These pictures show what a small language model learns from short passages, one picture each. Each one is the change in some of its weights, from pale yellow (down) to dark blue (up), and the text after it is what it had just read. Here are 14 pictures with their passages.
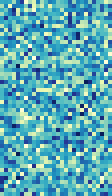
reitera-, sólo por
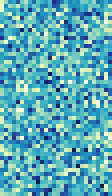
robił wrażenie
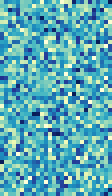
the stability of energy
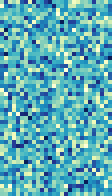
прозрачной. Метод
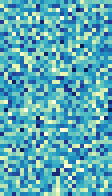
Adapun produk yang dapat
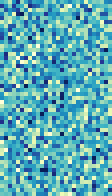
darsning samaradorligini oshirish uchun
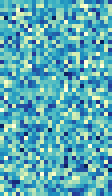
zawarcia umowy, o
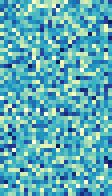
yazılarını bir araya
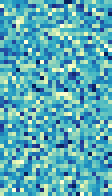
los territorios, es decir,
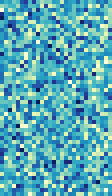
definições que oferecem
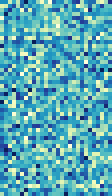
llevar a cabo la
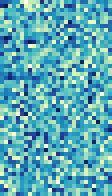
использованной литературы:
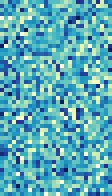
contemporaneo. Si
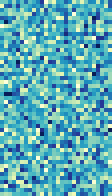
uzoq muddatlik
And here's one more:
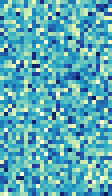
sam ili sa ostalim
